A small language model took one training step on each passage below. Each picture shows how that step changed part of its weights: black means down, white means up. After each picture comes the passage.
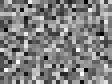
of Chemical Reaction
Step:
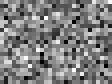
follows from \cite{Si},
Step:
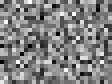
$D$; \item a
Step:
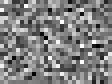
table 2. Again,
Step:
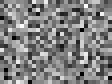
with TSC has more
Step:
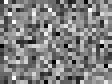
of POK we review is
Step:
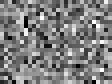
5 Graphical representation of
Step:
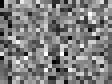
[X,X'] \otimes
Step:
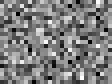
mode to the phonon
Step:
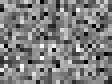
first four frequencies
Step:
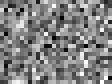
For small to medium
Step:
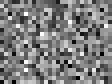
wordless picture
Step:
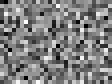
while charting out Training
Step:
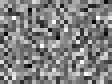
features of the data set.
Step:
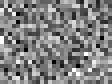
the commutator of the
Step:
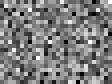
\otimes \bI_2
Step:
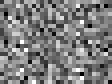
the family and the whole
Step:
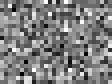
Thuan, the issue
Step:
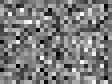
Riemannian metric
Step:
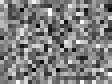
conditions with which the given technology
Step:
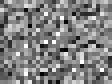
The PPA is considered to
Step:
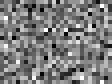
chemical, and
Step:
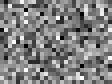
résulte de
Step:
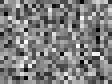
the entire DSSD
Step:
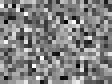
that there is a centralized
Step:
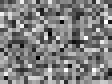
Random Forest
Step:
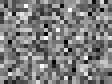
resistive fields.
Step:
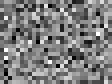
appearing in hyperon and
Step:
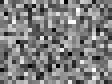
and a probability threshold
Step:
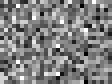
$\S$ in just one positive
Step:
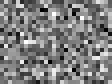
time lag is huge and
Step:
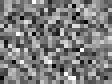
the ligand concentration
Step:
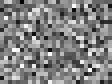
the symmetries of a
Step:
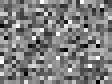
it would not be needed to
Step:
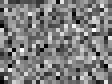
flow interpolation. We
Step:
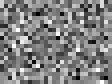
and accountability of
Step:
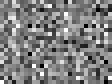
0)$ in order to solve the
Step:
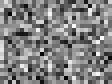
of its definiteness. It
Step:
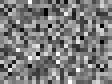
undifferentiated fever
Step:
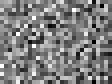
is more fruitful than
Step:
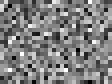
clustered network includes
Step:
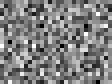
phase. During the
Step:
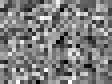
often produces severe
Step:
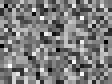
polynomial coefficients
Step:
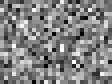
$G$ to any other
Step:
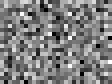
semi-coherent case
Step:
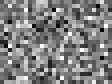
property that such a group can be
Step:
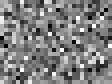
derive relaxations for
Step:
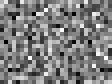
and revisit the generating
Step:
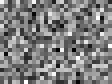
minimise potential technology
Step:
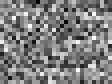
analysis of graphs of retail
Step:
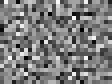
(the limit case is indicated by
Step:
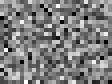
corresponding to different lines are given in
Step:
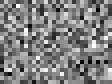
in UK safety and
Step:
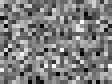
two respective regions, which is
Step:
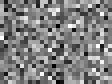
Interest The authors
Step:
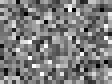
favored by algebraists and
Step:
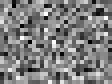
life'' is an
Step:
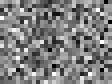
T2 treatment approached the
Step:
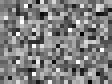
is the time uncorrelated
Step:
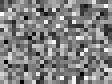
and strongly indecomposable
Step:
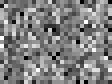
{\scrS \subseteq
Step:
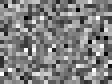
Typical profiles of
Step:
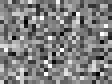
classical variables, $m$
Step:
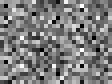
diffusion constants. This
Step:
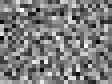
the processes accounted for
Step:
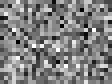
one expects increasing
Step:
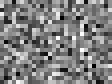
with other workers. Work from
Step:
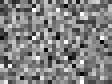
of hydrogen
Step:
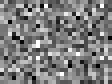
crystalline structure, and
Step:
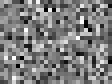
Under an axially
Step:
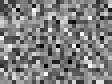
of vertices $V=\{
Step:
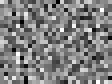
kinematic numerators in
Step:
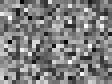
theorems. \begin{theorem}
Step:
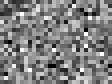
is considered. An object of
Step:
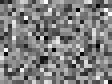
some $n,m \in
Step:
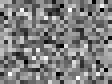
resonances found are shown in
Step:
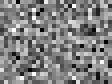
in $P(s)$ is in
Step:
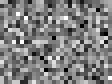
invade the field.
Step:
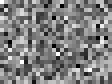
needed. If the distance of
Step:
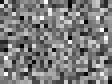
Lai, and Swee
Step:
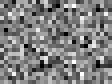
system for health using
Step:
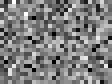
diameter at breast
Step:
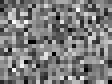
of constants, but will be
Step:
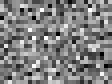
of Hetty's travel to
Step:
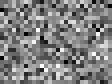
k$ the progeny of
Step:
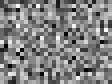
of each $\theta_{g}$ is
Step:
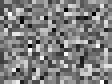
biological focal stacking
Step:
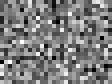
jacket was mechanically
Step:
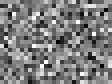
prove these claims.
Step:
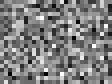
typical UE, form a
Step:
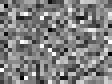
community as they are to
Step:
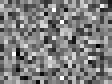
our fitting results by the
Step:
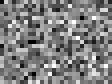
and safety issues
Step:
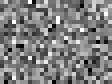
analysis, we study transient
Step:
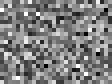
austerity measures
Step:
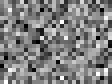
any three-body system in
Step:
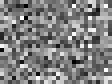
is the Kronecker symbol
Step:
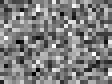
the existence or not of
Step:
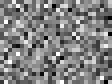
$$ a\cdot \nabla b
